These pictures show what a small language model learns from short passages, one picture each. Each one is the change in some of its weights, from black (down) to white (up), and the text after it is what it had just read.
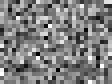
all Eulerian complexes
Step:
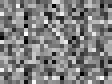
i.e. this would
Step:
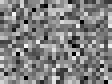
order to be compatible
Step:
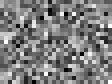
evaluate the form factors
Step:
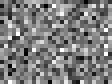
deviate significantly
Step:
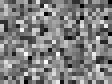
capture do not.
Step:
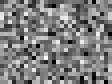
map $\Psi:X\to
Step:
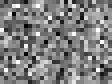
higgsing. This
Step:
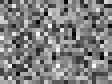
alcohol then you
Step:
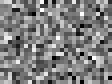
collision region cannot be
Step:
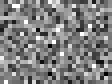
The algebra $A$ sits
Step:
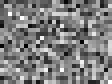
the jumps. It
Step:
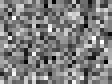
Huang and Dr.
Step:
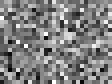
shall leave to
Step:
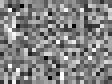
defined by $$ (T_c
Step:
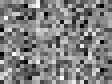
h_+ \oplus
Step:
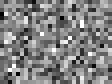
are several results giving
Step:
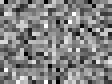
the optimization of these parameters by
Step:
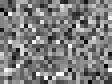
questions will arise if
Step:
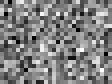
the one of imperfect
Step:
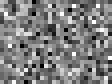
from WMAP-1
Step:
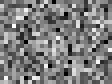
the boundary conditions are given as follows
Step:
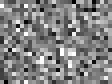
Then, the operational solution of
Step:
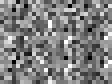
fundamental and
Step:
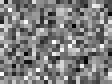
are unfilled, that
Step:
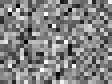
the system is not conserved
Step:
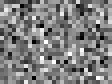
for the convergence of
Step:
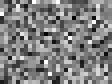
4-point scheme with
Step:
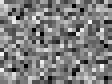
between X-ray selected
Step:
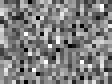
discussions mentioned
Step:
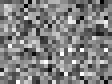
system. The evolution operator for
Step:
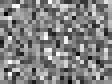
$x$ visits
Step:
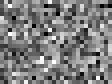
the Ministry of
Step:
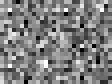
spatially averaged to
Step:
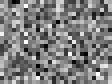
\end{lem} Then,
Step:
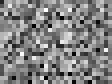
and Davis approach
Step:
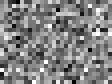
at the end of this
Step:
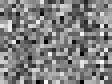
a comparative study of
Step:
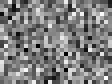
property (T) with respect
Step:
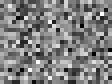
that culminated in
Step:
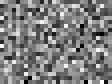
features. NA,
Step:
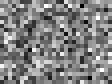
localization of a tree is
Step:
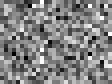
of both $m$ and
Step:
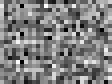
let $\mu\in{\cal
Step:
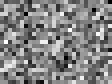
the models used to generate the
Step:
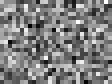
$g$ descends
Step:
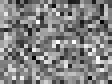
completion of this space by
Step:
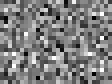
(The degenerate case of
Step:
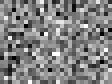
{2n \choose
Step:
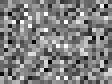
identifying influential
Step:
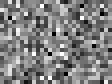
dependence (NCD)
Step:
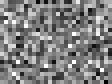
c;}. The center
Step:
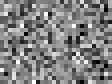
and the data normalization phase using
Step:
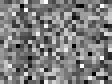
related \mbox{to
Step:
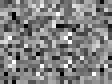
given by the linkage
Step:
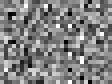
inverse imaginary temperature
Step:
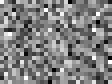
measurements are modeled to
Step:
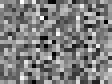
a \emph{smooth}
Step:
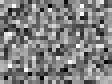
of supersymmetry as
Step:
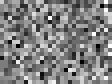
metric with $k =
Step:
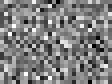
Ric}(\nabla v,\nabla
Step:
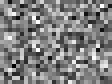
by \begin{align}
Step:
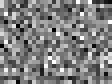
J. Phys. A}
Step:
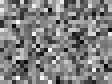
\end{equation} and
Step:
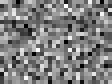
into two distinct
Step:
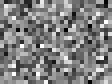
of control decisions over
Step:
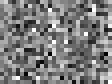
be a mixed ring.
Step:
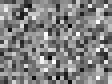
is the prediction of the process
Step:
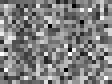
boson production at
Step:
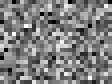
glued to an initial
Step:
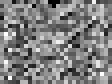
encoding a sparse
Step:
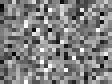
distribution of the cost,
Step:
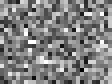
the actual distribution of the
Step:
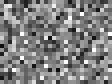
of the Wiener measure on
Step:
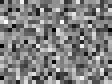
smoother and more
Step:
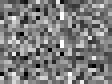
Theorem 3.1. By
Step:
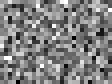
\bl \delta &
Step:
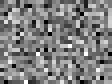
the field of rational functions in
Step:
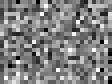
now, there exist numerical results from
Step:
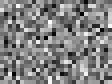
the complex plane, and as
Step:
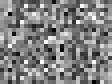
a plane tangential to
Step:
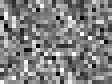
Proposition 3.4.
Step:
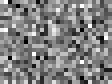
\e}.$ The symbol
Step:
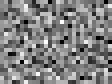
and transportation information
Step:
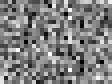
attenuated. In the
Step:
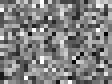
average growth rate vector
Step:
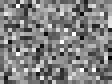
the surface to two:
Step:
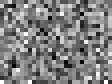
the SU(3)
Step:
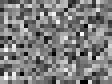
we consider that our initial manifold
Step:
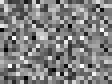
$n$ is a limit
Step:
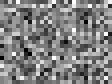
MIDO problems are
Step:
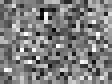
their own qubit states,
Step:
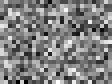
fix a primitive
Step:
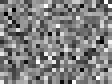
{\it et al.} in the
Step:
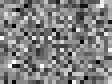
also the largest
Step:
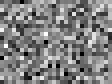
is the first woman who
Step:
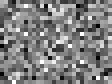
for different values of $\ep$
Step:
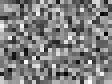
and $v$ are both
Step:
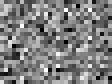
and the number is $\sim
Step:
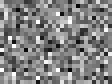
1.$ In particular, for any
